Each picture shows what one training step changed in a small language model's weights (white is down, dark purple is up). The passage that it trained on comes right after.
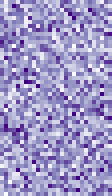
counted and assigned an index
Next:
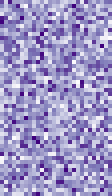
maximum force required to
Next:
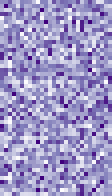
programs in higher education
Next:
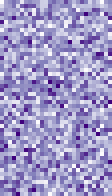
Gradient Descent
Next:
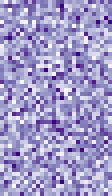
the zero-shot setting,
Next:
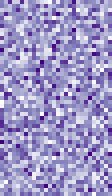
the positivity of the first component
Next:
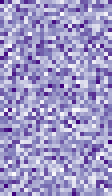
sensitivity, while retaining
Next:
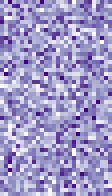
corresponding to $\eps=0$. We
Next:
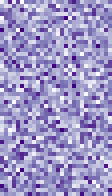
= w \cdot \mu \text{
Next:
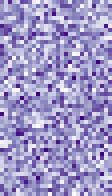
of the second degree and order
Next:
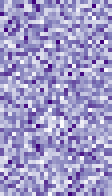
Sand adhesion test results
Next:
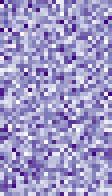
computation by Newton
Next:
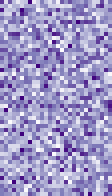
zones | N. zones
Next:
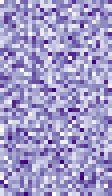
{\it Phys. Rev.}
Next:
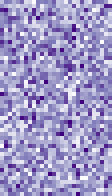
discal cell and a minute
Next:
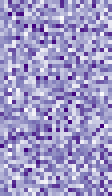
It can both support traditional
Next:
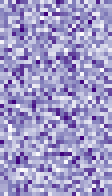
The treatment and disposal
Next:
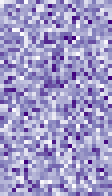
discuss how to prove Theorem 2 by
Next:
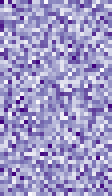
radial direction. The characteristic
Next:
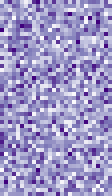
must donate or dispose
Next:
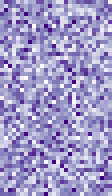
recommended that obese
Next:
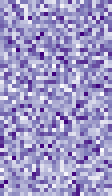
into the expression for the
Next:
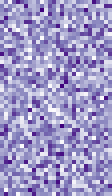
positive integer n such that for every r
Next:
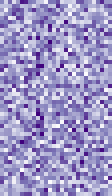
visualization can change user
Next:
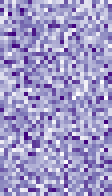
N_k - N, \quad
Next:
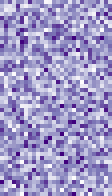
(mm), D: Average
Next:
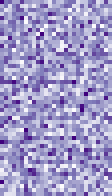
short time. And I would
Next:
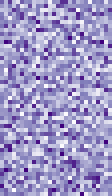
in the funnel mode or
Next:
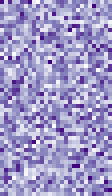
of nuclear charge radii
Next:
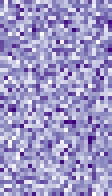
stability calculations. We regenerate
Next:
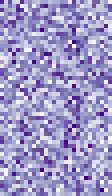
student academic
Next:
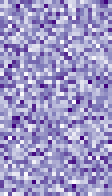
intervention, and other clinical
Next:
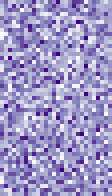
nonceramic insulators
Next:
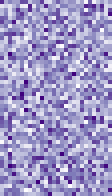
share are interrelated here
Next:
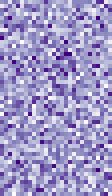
directly observable quantities,
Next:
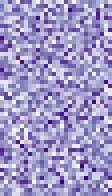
and behaviour of the system of
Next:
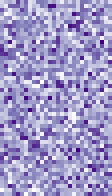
minimising either the average
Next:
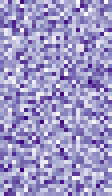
regime, this is a very
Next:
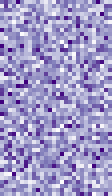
well explained. This paper is
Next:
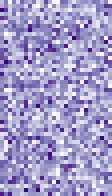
d'\'el\'ements de
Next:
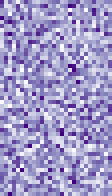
last). Although we do not
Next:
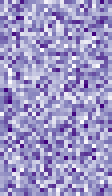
breach reportedly
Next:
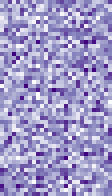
\delta H - \eta I.$$
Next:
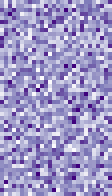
LSTM to infer race
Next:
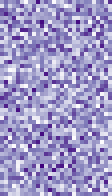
as industrial effluents and
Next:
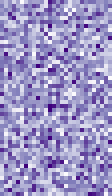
deliverable D4.3
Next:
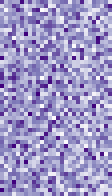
ribbon knot, while
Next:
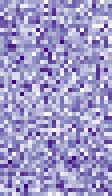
to the interpretative level,
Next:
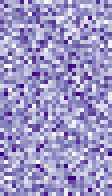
a critical thinking tool
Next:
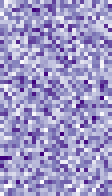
Resorption, Gene
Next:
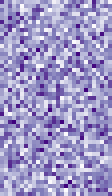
v\in S\}$ is linearly
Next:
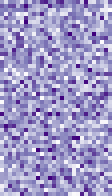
showing the maximum, mean and
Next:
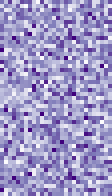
is divided into three
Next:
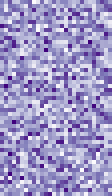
of steel shows the potential for such
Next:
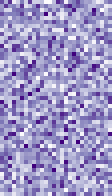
a weaker version of Theorem
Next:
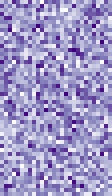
one can add the following condition to the
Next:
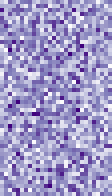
and SC over a small region at the
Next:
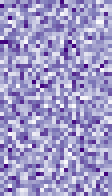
Clearly, every mixed
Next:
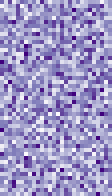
they do not match.
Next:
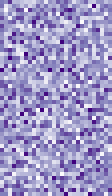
confirmed diagnosis
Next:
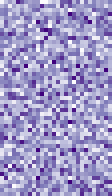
the same vein, Tagore
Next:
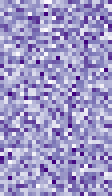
that the final BDT uses
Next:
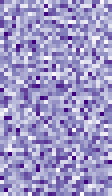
to the lack of effective
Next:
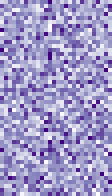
improve the infrastructure to
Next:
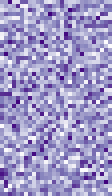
equation (S47), from which it was
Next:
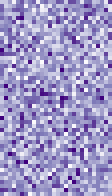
w_l\}$; we will also
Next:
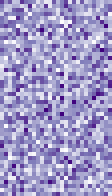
encountering 1's in bit
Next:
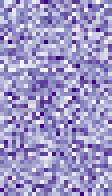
term. We can do this under two
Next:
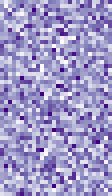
the horizontal part
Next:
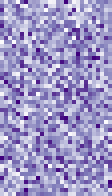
by the current j_y due to the
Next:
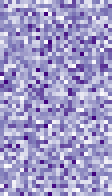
(AALS), the
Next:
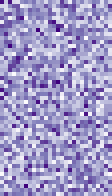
formulated further below.
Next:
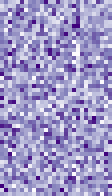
without any DMD. Mature
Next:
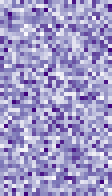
Training Clare Allen
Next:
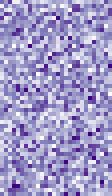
below for triange and
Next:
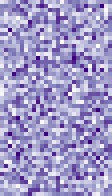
$\alpha$ and $\beta$ with
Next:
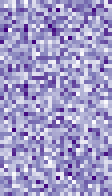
y -fibers, respectively.
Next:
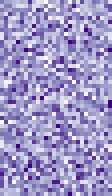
Citation: Smerea,
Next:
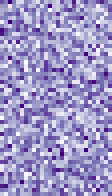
eigenvalues of the matrices
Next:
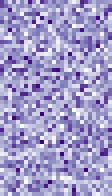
$$ The time--time component
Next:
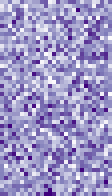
have $p \neq m$ and
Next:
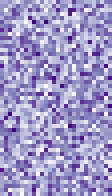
and diatomic molecules
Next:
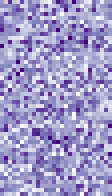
the approach $\DqN \to
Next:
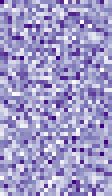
help understand the physics
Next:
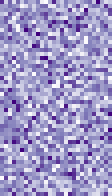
Data and R scripts
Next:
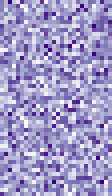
properties of the interest. The
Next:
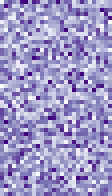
by Sasha Dugale
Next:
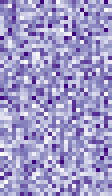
is mirrored in the
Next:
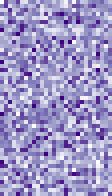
\cite{key-1} is
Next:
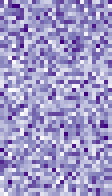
nonflow) compared to
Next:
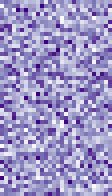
To account for the varied
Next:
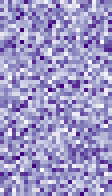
voice and could not speak
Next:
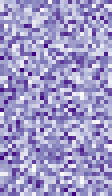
Technology, Vol.
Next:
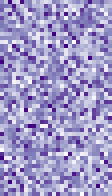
optimized. The resulting wings show
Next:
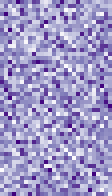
equations admit both advanced
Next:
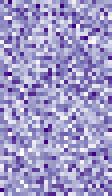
on a novel application of a
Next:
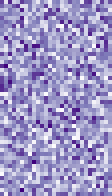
system with 2 degrees of
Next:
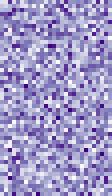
= LOVE? Solution:
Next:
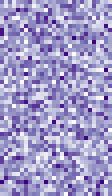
- Butchart, A.,
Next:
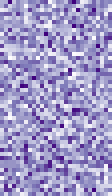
$Y$ is an algebraic space over
